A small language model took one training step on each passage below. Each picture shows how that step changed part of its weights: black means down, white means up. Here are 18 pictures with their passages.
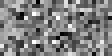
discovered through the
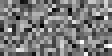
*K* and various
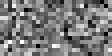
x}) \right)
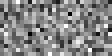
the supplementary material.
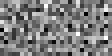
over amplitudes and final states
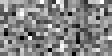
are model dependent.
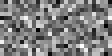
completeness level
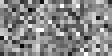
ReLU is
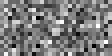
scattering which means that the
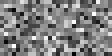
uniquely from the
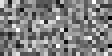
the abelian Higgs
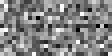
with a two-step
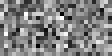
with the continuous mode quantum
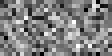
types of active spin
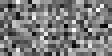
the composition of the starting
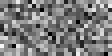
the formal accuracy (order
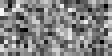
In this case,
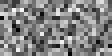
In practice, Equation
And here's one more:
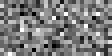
calculation - namely the applied
